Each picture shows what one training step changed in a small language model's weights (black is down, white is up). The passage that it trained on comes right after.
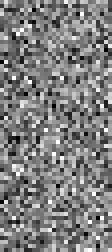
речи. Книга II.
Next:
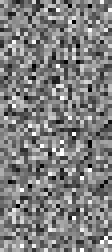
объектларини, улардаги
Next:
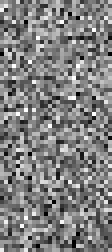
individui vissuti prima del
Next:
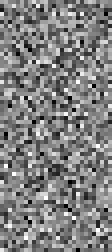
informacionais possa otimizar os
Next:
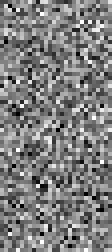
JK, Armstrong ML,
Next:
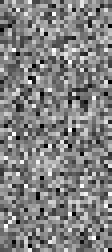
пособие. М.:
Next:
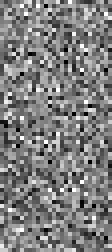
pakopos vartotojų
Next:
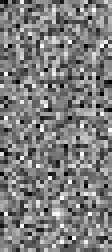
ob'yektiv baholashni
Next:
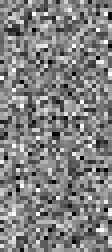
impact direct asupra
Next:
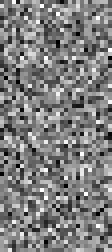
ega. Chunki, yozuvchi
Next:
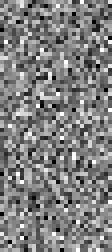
plus de cela, il sied de
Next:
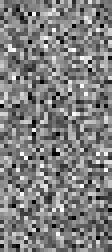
функцію гнучкого
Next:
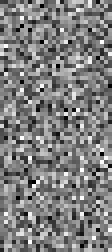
näheren Umfeld von
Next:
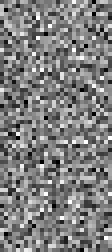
viser resultatet af
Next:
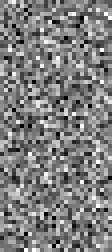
- Une seconde couche qui
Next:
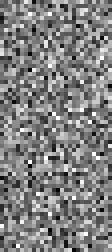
relevé ses éléments de
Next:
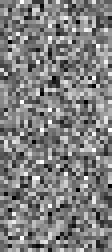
saqlash va bir joydan boshqa
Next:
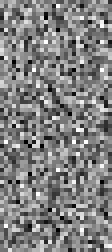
onde não entram os ruídos
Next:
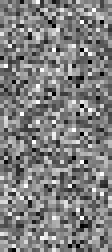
Boosting (XGBoost)
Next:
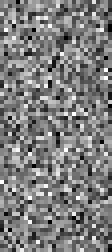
foi consolidada, surgiu um
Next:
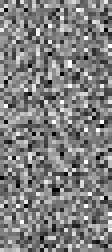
court que la lèvre
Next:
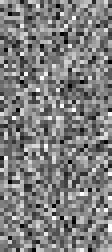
de equipamentos ativos na
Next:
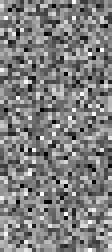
реализует на практике
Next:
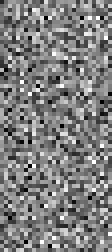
kabi raqamli kanallar
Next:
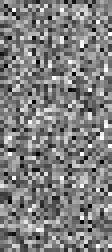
экономики и получении
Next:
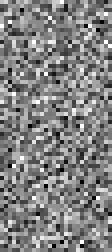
diplôme universitaire de
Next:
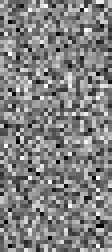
juiz de paz titular,
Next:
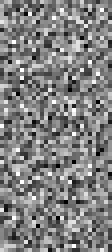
жараёнида инсоннинг
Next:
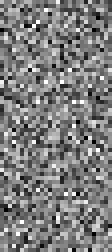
paar Mal vom Buddy
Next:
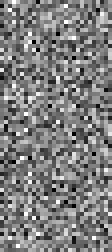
oshi rish zaruriyatini
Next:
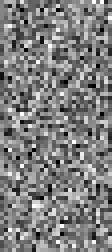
Dastur tomonidan taqdim
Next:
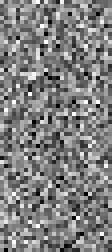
мазкур корхоналарнинг
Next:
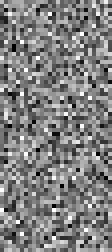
publicó la Agenda 2030 para el
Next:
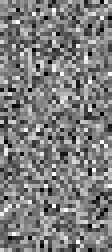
ότι δεν
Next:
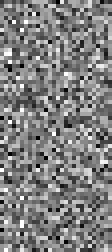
GONZALEZ, Sandro.
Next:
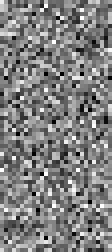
рисою творів
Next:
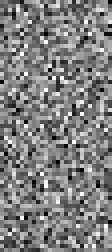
monuments of ancient times
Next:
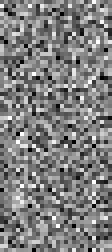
prevalência é de 22,6% na
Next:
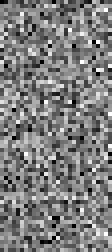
referitoare la contractele de
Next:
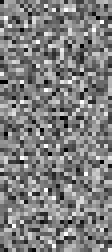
de infraestrutura adequada
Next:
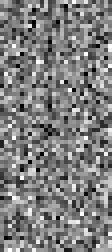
в образовательной системе и
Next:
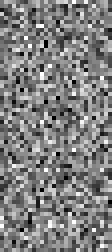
na fase de investigação, como
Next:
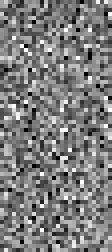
сейчас в резиновых
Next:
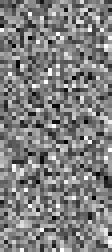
la Planification est créée
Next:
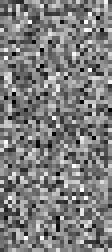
monumental volumen sobre *The
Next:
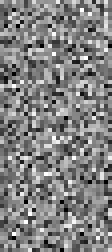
nas bases de dados.
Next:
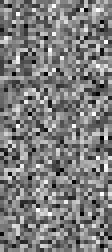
awal, sayangnya
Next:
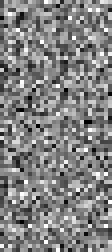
o normal e o patológico
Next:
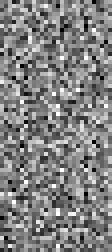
Otro Mundo para avisar de
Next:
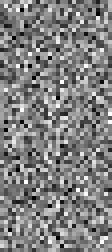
Satya Nugroho*¹,
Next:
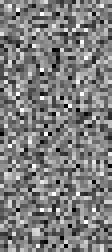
del MEN (Ministerio de
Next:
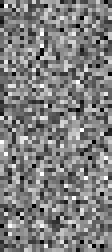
Ukoliko rezultati
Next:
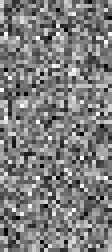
масаласига алоҳида
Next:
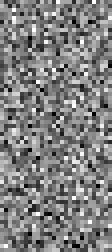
travaux sur ce sujet concernant
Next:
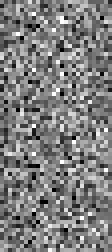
poblacionales influyó en la
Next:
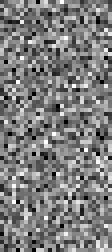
jarayonida tadqiqotchi
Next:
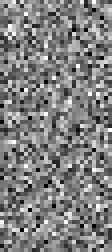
Salazar, o país
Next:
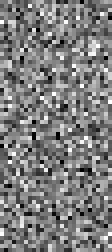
начинается подача воды в
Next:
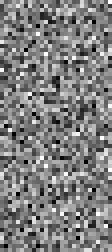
bilan bo'ylama ilashish
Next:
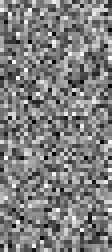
requer políticas públicas
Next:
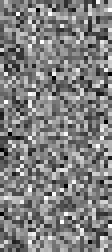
kerja operator tersebut.
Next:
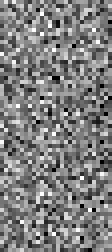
considerado um sentido que está
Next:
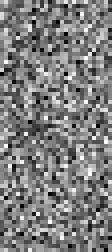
кому государство
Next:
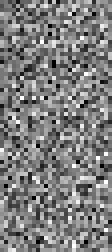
maqsadi — inklyuziv
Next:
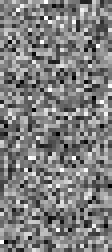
mos elektron ta'lim
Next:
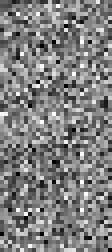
religioso sobre éstas. 3.
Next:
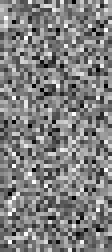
without weight loss in
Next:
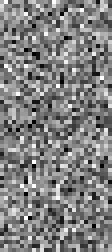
Como Elaborar Projetos de
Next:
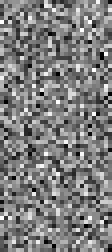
sarflagan pulidan
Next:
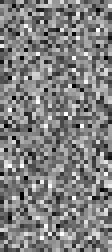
sufi. Antara fatwa yang
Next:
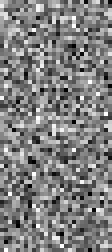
“Xíbaro” aparece por
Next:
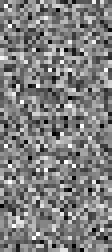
después de decirle al
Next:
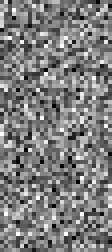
à contratação; promoção da
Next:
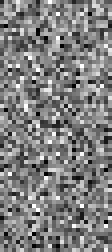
Luerdi (Dosen Fisipol
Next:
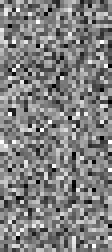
in quest'ambito il dissenso
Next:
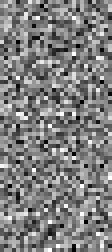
the effect of gluten and
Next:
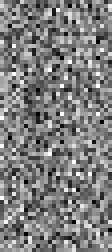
және қолданбалы
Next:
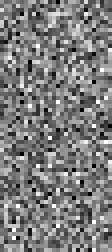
162 stakeholder,
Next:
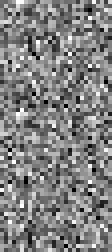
(Revenge Porn).
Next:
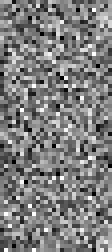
sikllari bo'ladi.
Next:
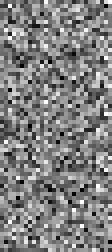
asari qator asrlar davomida
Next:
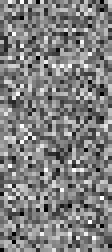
xususiyatlardir [4].
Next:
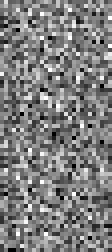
\right. \\ \left.
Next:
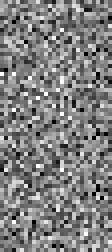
essere paurosi, per
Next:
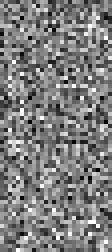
kirishni ta'minlash va
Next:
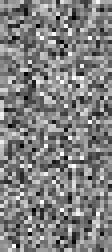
учасників конкурсів
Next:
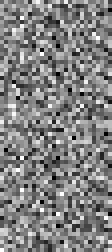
§ 5º da Lei nº
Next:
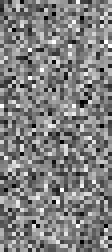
términos de géneros,
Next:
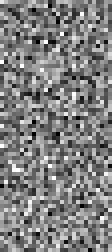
программа подготовки
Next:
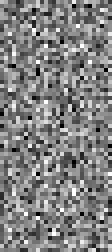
і ПОЛ в умовах
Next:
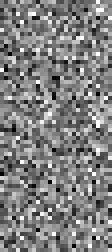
mejora del aprendizaje y
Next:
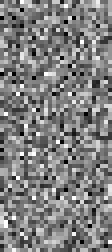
2), повествующей о
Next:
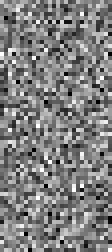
Implantology of Samarkand
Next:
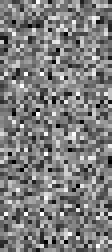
qadriyatlariga ehtirom bilan
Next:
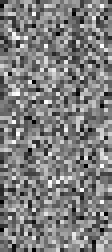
turib, iqtisodiyotda ham tenglik va
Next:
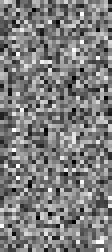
função das demandas sociais
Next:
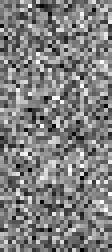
la capa con cuidado, y
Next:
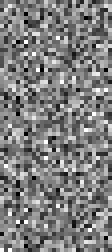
e revisaram o conteúdo
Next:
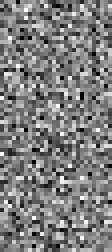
вымирание, огромных
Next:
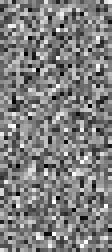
to'g'ri foydalanishga
